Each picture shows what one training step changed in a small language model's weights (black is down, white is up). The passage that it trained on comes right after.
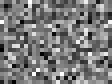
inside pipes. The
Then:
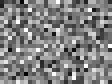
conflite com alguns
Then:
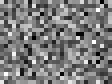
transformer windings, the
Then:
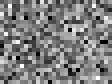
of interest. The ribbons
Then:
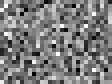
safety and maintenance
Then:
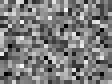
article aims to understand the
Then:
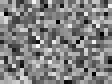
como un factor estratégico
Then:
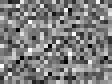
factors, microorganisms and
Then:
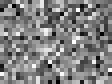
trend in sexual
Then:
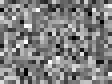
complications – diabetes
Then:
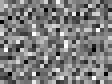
relating to a system that
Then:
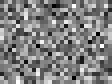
The differences across government
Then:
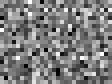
anomalies in specific
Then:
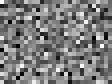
oil to India. If there
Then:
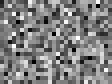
prospective study.
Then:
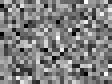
A (8). Su perfil
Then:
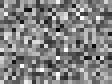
the first experimental run Fig.
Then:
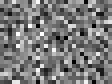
üzerinden anlatmak
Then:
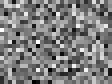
aanvaarden van een
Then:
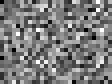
этилиши натижасида
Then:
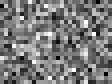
23 well pumps. The
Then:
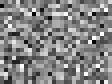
Hub NODDO
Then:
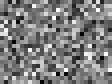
health system. We evaluated a
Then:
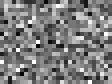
extremely challenging. A
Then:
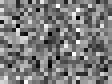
know to find out the results that have
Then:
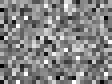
господарство і
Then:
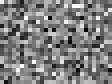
designs a low-pass
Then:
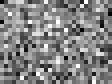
of last five years between
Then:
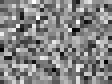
Oficial do Estado de São
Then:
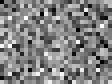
quando muito, instituições
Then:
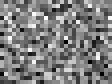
different classification between English and
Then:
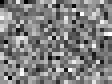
role of real-time GIS
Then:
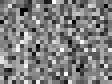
approach has been chosen for this
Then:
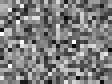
is an extremely important
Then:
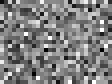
course of ten years, is
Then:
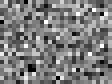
to repacking outdated
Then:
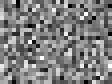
Prof. Dr. N.
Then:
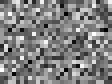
case of CoCa, we used
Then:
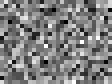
tizimlarini joriy
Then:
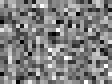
up ‘regional disembarkation
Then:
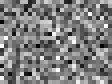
yanada yangi manbalar
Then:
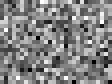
билиш мураккаб
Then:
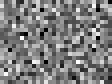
solo en este punto, de
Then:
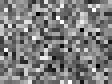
in the previous paragraph,
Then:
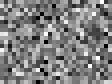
of zinc and ferrum
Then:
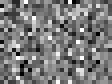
Effectiveness and School
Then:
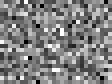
benefits and environmental recovery
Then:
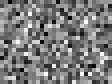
in soil fertility. This
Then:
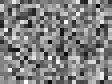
та зменшувати
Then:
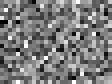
va hodisalarni
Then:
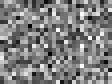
do not use any pooling
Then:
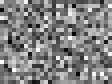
статистический методы
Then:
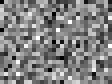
possibilité d'avoir
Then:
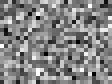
mechanical properties like compressive
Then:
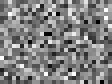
Слабо изученный,
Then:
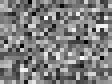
frequent reports in
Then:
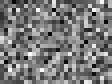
associated workshop days
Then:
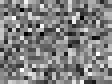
in Educational Activities*,
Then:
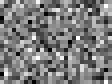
ва Австрия каби
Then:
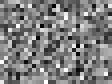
obtain the tomato juice
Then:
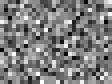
chronicle*, 4,
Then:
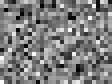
na madrugada e me
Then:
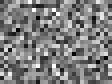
South Africa and
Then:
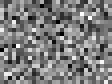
20,0% and isolate
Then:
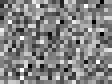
the importance of collaborative
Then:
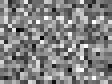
de resíduos,
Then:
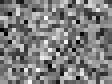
in the interface debonded region
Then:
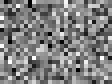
arrancar-se / do
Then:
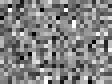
el aprendizaje.
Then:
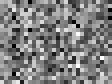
o‘t o‘simlik
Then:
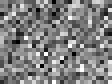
- исламға
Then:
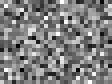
focused on describing usability
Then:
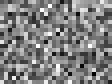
terms of another.”
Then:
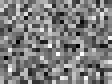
are vast and impactful.
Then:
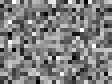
pescaria das Baleas se
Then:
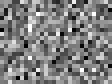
Artificial neural networks and
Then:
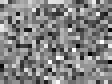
слова: орфографические
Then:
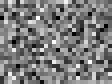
works with high artistic quality
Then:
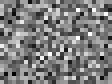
research. Pupils learn
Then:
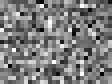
que allí se encontraba:
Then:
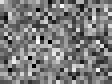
attention that biodiesel
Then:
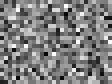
59. Засідання
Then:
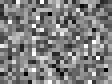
in development of technology recently.
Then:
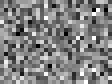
On the other hand, specifying
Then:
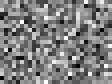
H. Characteristics and
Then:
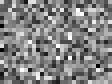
voz de investigadoras, como
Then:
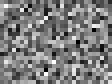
risk of acquiring
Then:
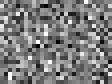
to learn this skill. With
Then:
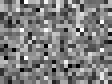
основ вирощування
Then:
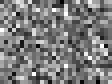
time t . The expression
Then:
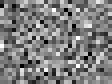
theme of suffering in the
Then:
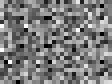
are more likely to be
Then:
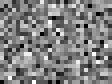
where relevant. 23.
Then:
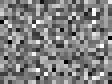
We genotyped about
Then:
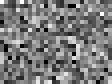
on Korean traditional
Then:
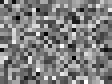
al., s/d apud
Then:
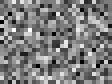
pendanaan melalui
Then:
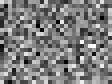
imkon beradigan
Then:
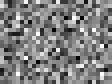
pri výbere a
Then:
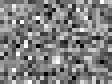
for fame were to be praised
